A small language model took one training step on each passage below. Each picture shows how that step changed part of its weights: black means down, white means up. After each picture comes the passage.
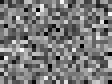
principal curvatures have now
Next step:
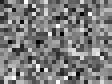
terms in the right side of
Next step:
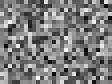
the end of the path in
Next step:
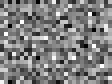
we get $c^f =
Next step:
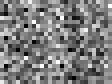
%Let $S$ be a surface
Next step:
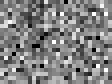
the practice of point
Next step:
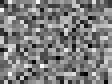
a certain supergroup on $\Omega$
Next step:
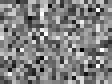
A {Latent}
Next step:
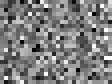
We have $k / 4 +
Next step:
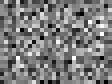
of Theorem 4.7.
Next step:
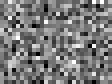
unary distinguished function
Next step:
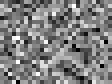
regards to the latter, two
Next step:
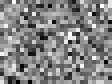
We would recover the general starting point
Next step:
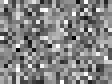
\end{equation} where
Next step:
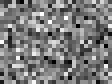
fruitful discussions.
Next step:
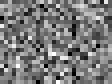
partitions, entropy and invariant
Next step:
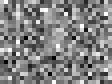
\end{align} for any bounded
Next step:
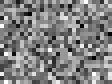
itself. Then $D\in
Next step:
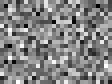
In fact, we show the following
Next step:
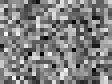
$f$ over $X$. The
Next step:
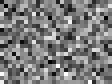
get index theorems for regular endomorphisms
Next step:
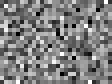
is proved in \cite[Theorem
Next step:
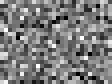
same asymptotic distribution with the correct
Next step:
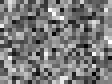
$\kappa$ in the weak sense at
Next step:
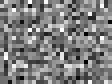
Artinian or hyperbolic plane which
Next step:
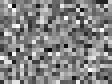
``invent'' an \Sc
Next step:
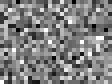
lies in a transition area
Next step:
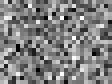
t$ is, the larger
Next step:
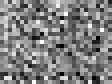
m$ matrix with random entries in
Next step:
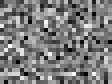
measure on $\mathbb{C}$ and
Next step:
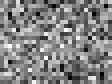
is normal. Let $M$ be
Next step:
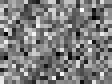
$U$. We say that
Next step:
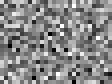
c\left( \alpha
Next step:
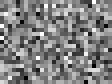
This has been made possible in part
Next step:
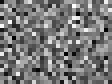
include this condition directly in the operator instead
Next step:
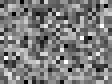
regular for the Dirichlet problem. By
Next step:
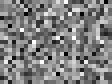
systems, we demonstrated that
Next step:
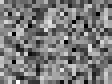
a linear implicit and an
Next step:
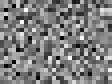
estimate $||\tilde{\bf
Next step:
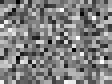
as follows: \begin{equation}
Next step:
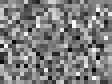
$x_k$ is computed by
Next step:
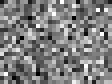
$\mcU$ some set of
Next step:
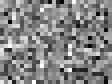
{\mathcal N}(y) \Rightarrow
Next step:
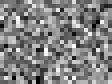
ring with unit, and let
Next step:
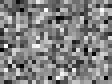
sides of the knife
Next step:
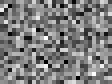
right-hand side of the above equality
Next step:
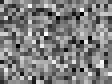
nonlinear approximation \\ AMS Subject
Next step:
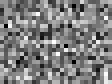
tori and the isoperimetric problem
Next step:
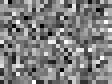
complicate things further. The
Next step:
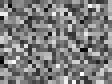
detected to be either an
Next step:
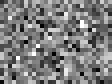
numbers. If an oracle is
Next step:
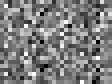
the statistical mechanics,
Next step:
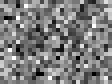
$X$, shows that the product numerical
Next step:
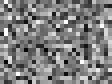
in $\rrn$ such that
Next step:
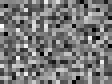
action space. This example can be
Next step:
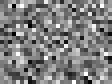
A linear operator on a Hilbert space
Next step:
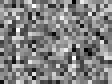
Then we have the following.
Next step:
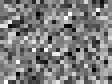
is not the case in the current
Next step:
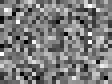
terms of its sides provides with an
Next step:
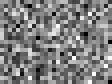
special numbers and polynomials in [1].
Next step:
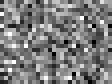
which describes the motion in the
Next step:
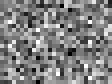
the stability of limit cycles of a
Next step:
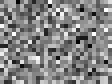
base $X$, at least if
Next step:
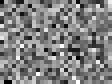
prove that when $N$ is
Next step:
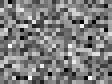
{\it non-constant}
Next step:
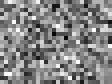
such that $A:X\rightarrow
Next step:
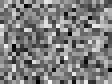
a commutative ring with identity $1$
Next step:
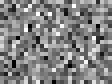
\rightarrow F^{d(r)}$
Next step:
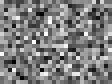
A$ and so is not an
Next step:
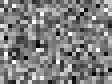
numbers $\varepsilon_1=a$
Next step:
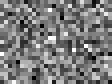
state $Y$} \Else
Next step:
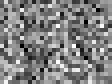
theorem of Pappus to the
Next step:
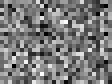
by successively checking the
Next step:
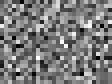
that our approach offers a more
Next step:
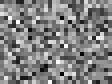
where it expects to be in its
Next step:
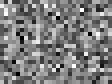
superpositions, closed paths have been
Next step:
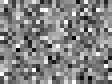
\end{equation} where we define
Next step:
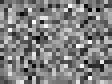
of quantum modules and characterize
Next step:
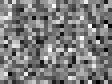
0$ and characteristic triplet
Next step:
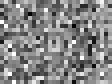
\geq 2\gamma n$. Hence
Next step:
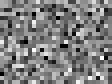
of the authors' knowledge.
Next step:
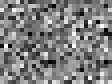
of the time horizon. The
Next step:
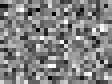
for any $s\geq 1$.
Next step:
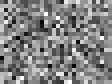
to obtain LAS*, where
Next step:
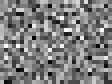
projectively faithful
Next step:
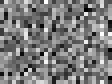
10 core computer with
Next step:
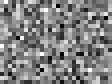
\end{eqnarray*} In this work
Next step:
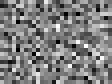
zero odd differential operator is a natural
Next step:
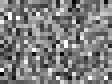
note that competing methods can
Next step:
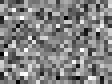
weights $\{\widehat{w}_j\}$
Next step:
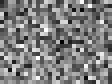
term is trivial by vanishing theorem of
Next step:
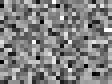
we have \begin{eqnarray*} &&
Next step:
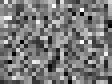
> 0$ so that we can apply
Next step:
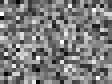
shown in~\cite{l},
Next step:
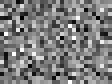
use in education,
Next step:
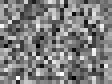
$G$ of length in
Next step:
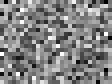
allow $a\ci Q$ to
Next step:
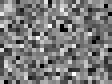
it is insufficient to work
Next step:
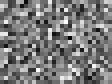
for the second-order derivative in
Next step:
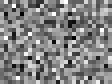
K_{W \ltimes
